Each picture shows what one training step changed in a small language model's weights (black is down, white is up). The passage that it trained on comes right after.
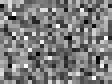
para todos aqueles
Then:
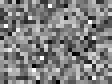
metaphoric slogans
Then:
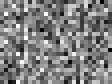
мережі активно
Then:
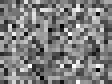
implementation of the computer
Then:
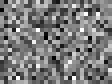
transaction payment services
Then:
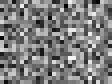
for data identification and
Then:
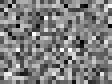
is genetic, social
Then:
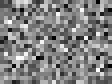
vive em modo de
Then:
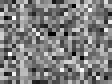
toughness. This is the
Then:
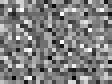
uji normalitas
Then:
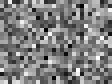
researchers who have performed well with
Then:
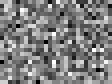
modern sekaligus
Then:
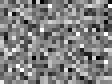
Issues*. –
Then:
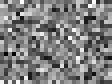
ABSTRACT Cloud
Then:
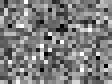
collabora con il partner per
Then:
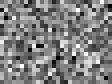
the latent structure
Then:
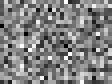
Majorca and
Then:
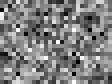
sul concetto di
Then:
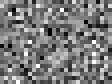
taxes, finance and
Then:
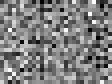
Bunday bolalar
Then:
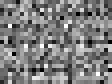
yozma nutq
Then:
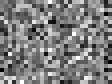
berilishi ko'zda
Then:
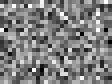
This programme of research support is
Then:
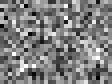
of resin formulations For the
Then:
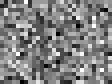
collection process, participants were
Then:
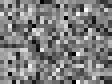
Chemotherapy vs
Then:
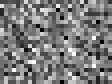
computing power,
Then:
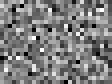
and meeting minutes
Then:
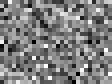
highly reduce the
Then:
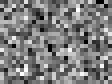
described by its norm in
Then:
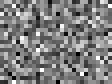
Musaev Doctor of
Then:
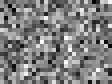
apresentei como professor
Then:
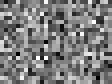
tartibga soluvchi
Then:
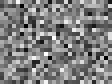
I also get to understand
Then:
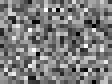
composite constant being
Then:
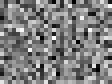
*“The principal
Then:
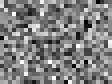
remains unchanged
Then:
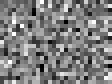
Kaggle. The
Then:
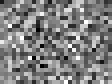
qator psixologik va
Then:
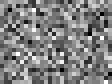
fruits, such as
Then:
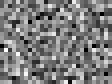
hand, natural
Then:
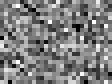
steht auch in
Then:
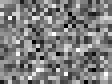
El Salvador ,
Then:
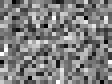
bir nechta sifat
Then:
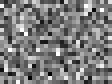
studies that have primarily
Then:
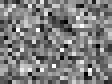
However, when playful
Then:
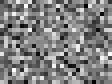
un extremo y se
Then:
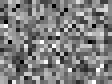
Such spreading of
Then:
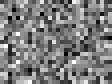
tahlil qilish.
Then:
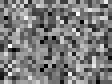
during the pandemic. In
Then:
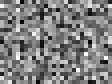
AD conversion.
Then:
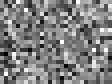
o que pensa sobre
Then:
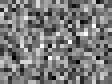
in the training and development
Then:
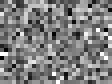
Meadow. Figure
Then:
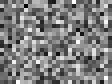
known that the activities of
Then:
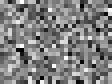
ikki tomonini
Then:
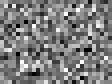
olarak bulunan
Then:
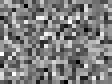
seeking proper help
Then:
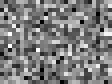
a true protein class with
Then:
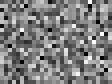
of the largest building
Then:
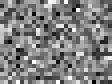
más sacudieron la
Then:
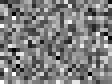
Je me demande
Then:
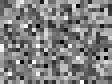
entre as gestantes e
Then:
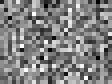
Bunday yondashuv
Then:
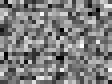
obra *Inclusão
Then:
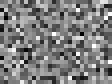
the main center of human
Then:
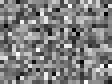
Workers are experiencing
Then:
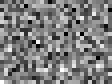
of migrants was very
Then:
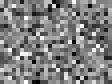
[3] In music
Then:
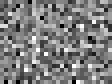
Peradilan Umum
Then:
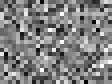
também histórico de
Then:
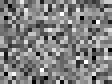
aún histórico que
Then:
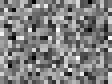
varios crisoles
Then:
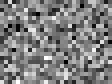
Som følge af
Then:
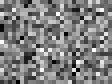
54 Graminoids
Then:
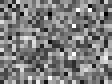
is expected that the
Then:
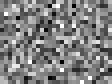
можливості для
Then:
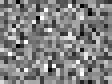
important textbooks are in
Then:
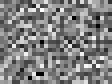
concentric pattern. The
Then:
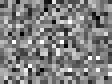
by metallography at
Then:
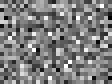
of sociological research. Since the
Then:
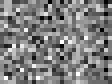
created. With the first
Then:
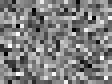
gesagt wurde die
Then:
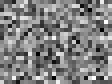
80 % toekomt
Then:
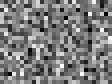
displayed in the
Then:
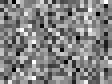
areas is difficult. For
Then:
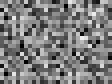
the identification of its
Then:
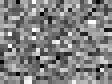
adult non-virgin
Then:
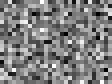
Laparoskopik va
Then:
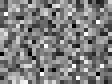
до глубины
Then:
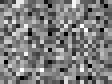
bilan ishlashni
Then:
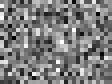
infections associated with
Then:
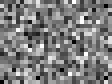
was understood as that which
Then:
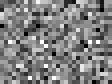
(Deniz et al.
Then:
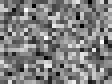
T_2 are complete
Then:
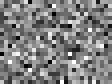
воронкада 3
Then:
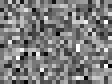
plate theory, Dong
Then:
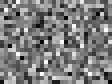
be included in the evaluation at
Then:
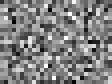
- Hypoxia did
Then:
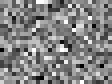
Como o Forro14 é
